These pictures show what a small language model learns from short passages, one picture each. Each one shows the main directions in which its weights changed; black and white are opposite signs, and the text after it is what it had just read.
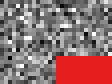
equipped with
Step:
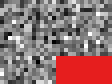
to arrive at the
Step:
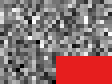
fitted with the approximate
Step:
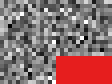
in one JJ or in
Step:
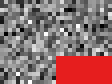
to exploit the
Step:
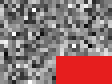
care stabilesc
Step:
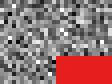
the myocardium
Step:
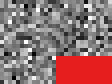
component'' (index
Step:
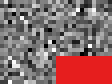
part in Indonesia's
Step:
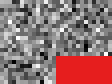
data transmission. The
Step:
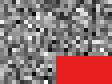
distinguishing the two
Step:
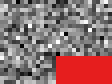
very similar behaviors
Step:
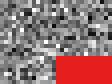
pixels for the
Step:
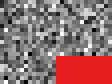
when in Paris?)
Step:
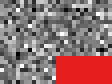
функції та
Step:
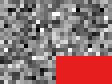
last line follows from the fact
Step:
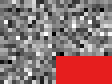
ичига олган
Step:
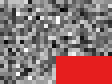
recogidos en los
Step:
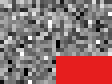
life document set that
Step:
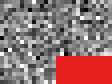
para se lutar.
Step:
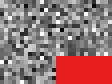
while considering the users
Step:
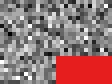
thermodynamic efficiency
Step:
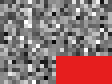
bin are sums of
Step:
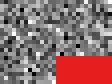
third term vanishes
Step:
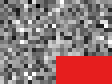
below: Phase 1:
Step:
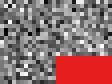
\item News
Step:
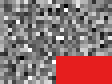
a avaliação de
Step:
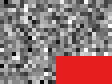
ratio of $\omega \to
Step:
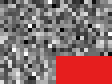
air is supplied
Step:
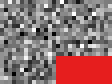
enfrentar os
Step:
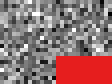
In general, the participants’
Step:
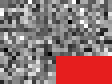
of the model. Another
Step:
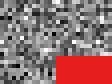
a soft decision for
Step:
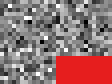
dan sosial dengan
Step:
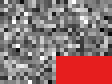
em questão.
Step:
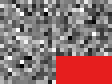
and innovation. –
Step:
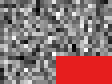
structures emerge around
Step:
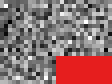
1 item, as well
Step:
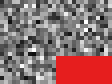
initial formulation of the
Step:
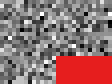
Emotional Learning
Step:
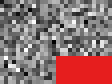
find that the resistivity
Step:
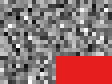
power needed to operate
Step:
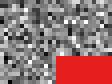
to place variables in the
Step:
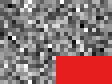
right is the Sharia.
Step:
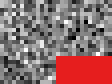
does not save on
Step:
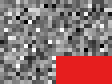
“Ichki ishlar
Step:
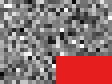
make women become
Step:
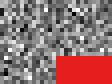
is achieved, it is
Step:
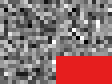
an arcsine
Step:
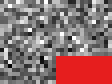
phonon modes.
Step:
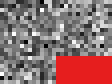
stronger loss under the
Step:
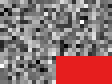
$\Delta \tau\rightarrow
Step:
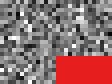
to sensitivity to various
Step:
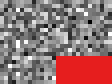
6) Junto a
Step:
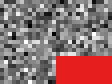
systemen¹) moet
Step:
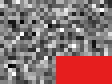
fact the simplest
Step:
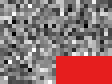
as speakers and
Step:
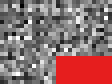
to obtain an efficient
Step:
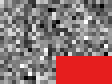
extraction of the
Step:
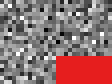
formativi emergono
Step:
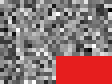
Thus, the locality
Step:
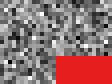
to the next. For
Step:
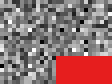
elements required to evolve
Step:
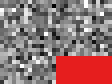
of pulsar
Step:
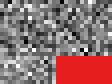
Table 4. Once
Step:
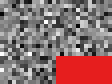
your university. The
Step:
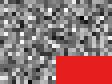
du produit, a
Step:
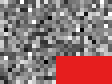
MAPE = mean
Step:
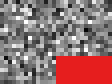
disclinations} s
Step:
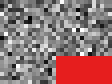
sales promotions.
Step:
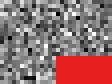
high incidence of the
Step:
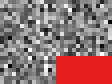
the linear penalty function
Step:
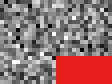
with information on overall
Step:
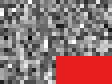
of working and also
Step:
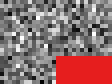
projected on the plane of
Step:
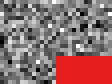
oldest ones had
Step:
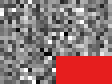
of the network. In
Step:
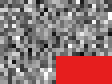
pathological finding is
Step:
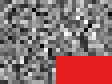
key illusions of
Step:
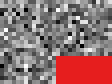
is actually a kind
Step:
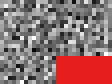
performance goals, as well
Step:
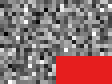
and accounting education,
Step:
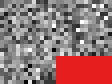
la Universidad de El
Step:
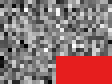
is the main city in
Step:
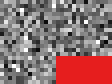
and different acetylator
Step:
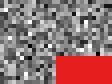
esta idea debe
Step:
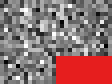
carbon mapping.
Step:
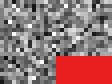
з коровами.
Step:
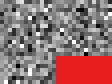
disorder temperature as
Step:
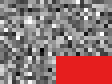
\bibinfo {pages}
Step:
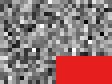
previous work (reaction time
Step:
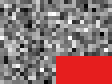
ways that run counter
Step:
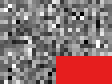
através de
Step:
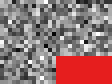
results with the KD
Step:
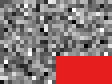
side after reconstruction. The
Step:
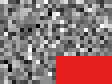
This model was introduced in
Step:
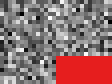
from 20°C to
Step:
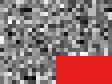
place of the error
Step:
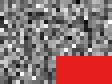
cancel out, leading to
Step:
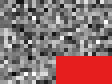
while the Borda method
